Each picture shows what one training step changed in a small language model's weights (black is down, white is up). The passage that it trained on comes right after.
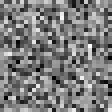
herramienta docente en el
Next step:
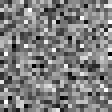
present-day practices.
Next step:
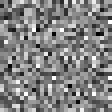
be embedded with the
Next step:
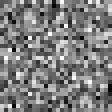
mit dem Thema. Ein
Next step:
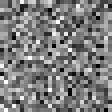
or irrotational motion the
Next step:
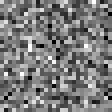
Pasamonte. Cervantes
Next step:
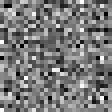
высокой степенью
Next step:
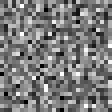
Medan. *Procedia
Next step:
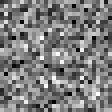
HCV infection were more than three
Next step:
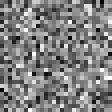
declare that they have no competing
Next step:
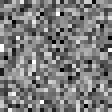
materije, pesticide i
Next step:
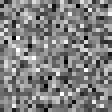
specific for alkalophilic
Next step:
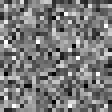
circulation and its variability is a
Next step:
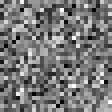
stresses. Causes for this
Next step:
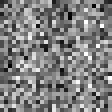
system and with the existing heating or
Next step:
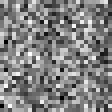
de execução previstos e
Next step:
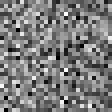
duras escenas de la
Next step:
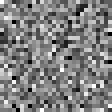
Albatta, bunday
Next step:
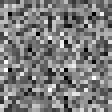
DeCesaris J. Using
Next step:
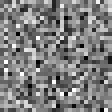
silenciamento dos corpos.
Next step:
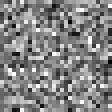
same. For both, the maximum
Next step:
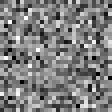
Clados, Christiane**
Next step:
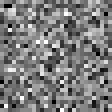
так і від протиправних
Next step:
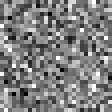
Guadalupe Boza
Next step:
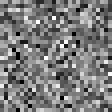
metacognitivas, el
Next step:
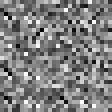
bilan belgilanadigan va
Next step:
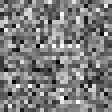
of a Chilean strain was
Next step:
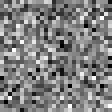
handle the challenges that
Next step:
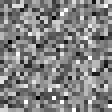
answer honestly to
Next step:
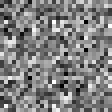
environment, and also to reduce
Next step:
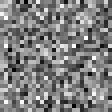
ainda o ambiente escolar
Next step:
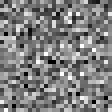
pharmaceutical service innovation
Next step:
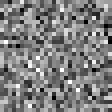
authors also reported similar
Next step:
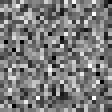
manual analysis by mental health
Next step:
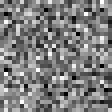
to demonstrate how to model a
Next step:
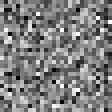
dual-polarization and
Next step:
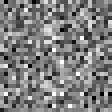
and maintain a healthy cartilage
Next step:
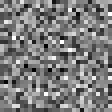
meal planning strategies in
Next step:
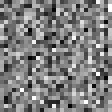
maintained for current and potential
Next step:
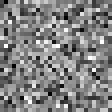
Pedagogik jarayon
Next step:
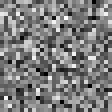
d'aménagement moderne
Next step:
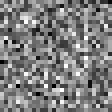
a preparação financeira para a
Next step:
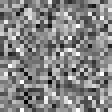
in both the USA and UK,
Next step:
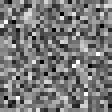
multidimensional matrices,
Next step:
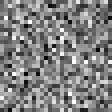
mito da neutralidade
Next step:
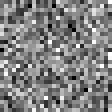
C (2023) Exploring
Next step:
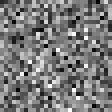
(2013) cuando se refiere
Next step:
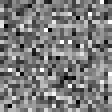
میزان خطای
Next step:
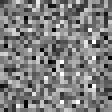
Honolulu auf der
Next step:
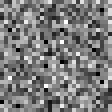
largely influenced by
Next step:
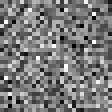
images, resulting in no visual
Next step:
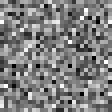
ta'minlaydi va
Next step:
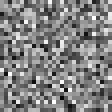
the targeting RFs by
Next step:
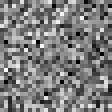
varying soil moisture
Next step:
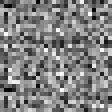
& Ойдинов, А.
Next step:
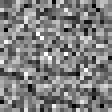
learn the long-term
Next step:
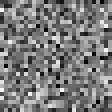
терапія (ЕВ та
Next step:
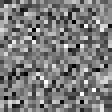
Bartelli: *Cenno
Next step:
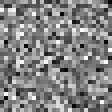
Холден называет
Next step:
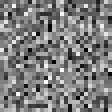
PM, Alba AL,
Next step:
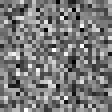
berbeda berdasarkan
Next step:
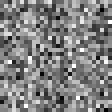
sports cone placed at the
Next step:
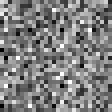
sexo perante a sociedade,
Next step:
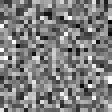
35 mm). Wood
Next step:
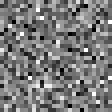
i bateries comunitàries
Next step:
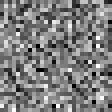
MAMONE LA,
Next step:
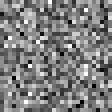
the results of the explicit modelling
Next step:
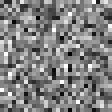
price of good at t=0 -
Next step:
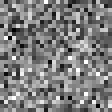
tanto múltiple compuesto
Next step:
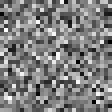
scholars. In particular,
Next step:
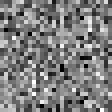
process La sentencia penal
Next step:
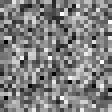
music is not lined up with the
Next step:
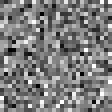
passagère). Elle
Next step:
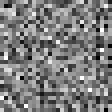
водных пленок,
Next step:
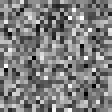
in humans and non-human
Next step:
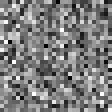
leis internas do Reino
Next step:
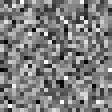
trial and tribulations of the
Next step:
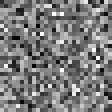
„Im Gefolge eines
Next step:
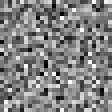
now come to try to
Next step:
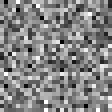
alohida kompyuterlar
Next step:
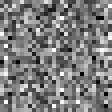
rotted remains of a
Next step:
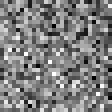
tezpishar, tola
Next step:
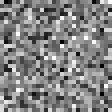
importance to the concept of
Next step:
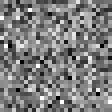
religijna. „Cisi”
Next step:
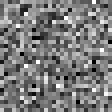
Tellurium(IV) does
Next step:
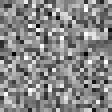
на площади 20 га
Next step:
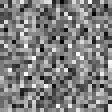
help maintain momentum and
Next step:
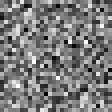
intestinal inflammation transition
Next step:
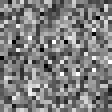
flow basis. It is
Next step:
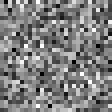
have performed detailed investigations
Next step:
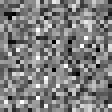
olur. Anlatım
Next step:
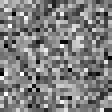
South Cotabato.
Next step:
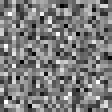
яке єдине є
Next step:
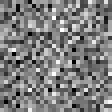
asosiy xususiyatlari
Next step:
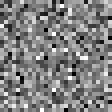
experts to understand, we used a
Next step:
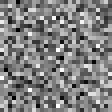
convive en la Comuna como
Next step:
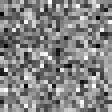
the region aimed at common
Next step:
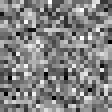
the surface with the surrounding
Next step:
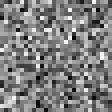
certera y actualizada,
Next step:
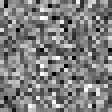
que supuso la llegada del
